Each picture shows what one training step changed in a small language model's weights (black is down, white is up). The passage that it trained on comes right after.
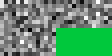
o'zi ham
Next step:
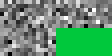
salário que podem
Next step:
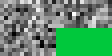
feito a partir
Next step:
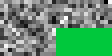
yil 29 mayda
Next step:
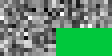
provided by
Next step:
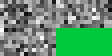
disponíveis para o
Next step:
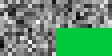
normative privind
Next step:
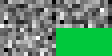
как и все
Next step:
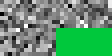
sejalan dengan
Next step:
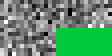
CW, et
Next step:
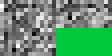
da história da
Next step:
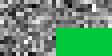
posso me
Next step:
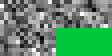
nella comunità
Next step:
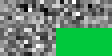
kita capai
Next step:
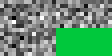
muhim ahamiyat kasb
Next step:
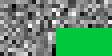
Valencia) están
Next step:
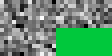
mumkin: Birinchi
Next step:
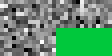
di Paroki
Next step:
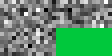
Cognitivo -
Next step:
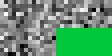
ordem de
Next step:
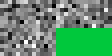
Sciences, Professor,
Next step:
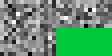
social) que
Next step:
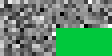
oshirish omillari va
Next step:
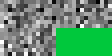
нової української
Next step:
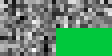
a la regla
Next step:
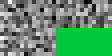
в первую
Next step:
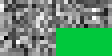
da Reforma
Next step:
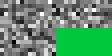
Syst Evol
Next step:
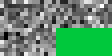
Ushbu muammolarni
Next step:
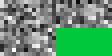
que tem muito a
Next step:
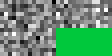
its reflection
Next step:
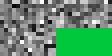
cara untuk
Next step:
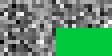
control more
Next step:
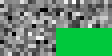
bola uchun
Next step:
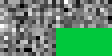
– забойное
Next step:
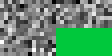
является близким
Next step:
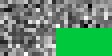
forma mais segura
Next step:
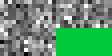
sociais. Mas,
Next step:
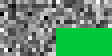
Economics and
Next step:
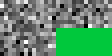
iqtisodiy faoliyatini
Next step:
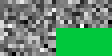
Роль маркетинговых
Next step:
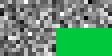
marketing vositalari.....
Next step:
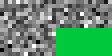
jalb qilgan
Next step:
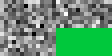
entre dois
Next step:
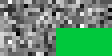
pesquisa, todos
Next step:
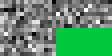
la posible
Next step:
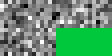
za krepitev
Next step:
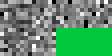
развитию системы
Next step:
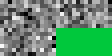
e independentes.
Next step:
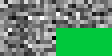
biri bo'lib
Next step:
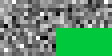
Tas prasa
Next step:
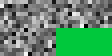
amalga oshiriladigan
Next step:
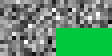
Ўзбекистон Республикаси
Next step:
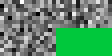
in «World
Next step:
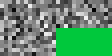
quyosh kabi
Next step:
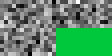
то советы
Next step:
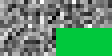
they are
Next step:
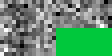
Essa declaração
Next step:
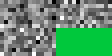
с одной
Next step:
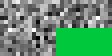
salamin ng
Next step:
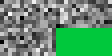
partage et
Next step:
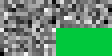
и трудового
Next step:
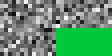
texte est en
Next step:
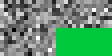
e linguagem
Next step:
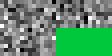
их функциональные
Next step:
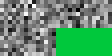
dapat melihat
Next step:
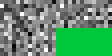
asosiy talablardan biri
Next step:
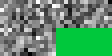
le virus
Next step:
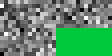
shakllantirish vazifasi
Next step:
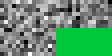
laki ng
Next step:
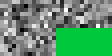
18. Unsal
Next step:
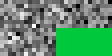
к работе,
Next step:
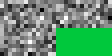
oshirishda va
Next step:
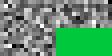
cu sau
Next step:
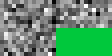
и управление
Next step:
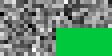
originale și
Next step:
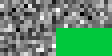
के समय
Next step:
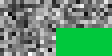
origin actually
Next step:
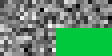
кражба на
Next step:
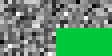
en matière
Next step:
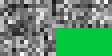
consistente das
